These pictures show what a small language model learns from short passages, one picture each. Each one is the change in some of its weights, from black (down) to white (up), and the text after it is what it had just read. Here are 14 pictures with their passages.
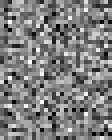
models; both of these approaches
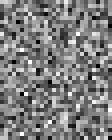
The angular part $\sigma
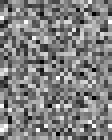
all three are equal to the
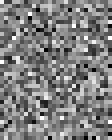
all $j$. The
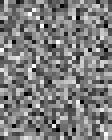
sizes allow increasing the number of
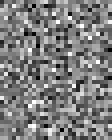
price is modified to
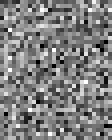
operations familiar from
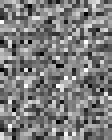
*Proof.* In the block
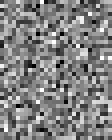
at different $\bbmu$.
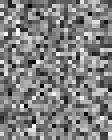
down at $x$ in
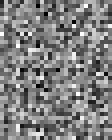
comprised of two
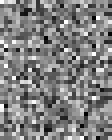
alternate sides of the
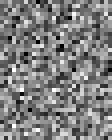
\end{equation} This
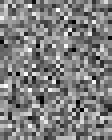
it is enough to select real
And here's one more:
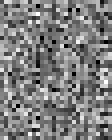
avons une suite de
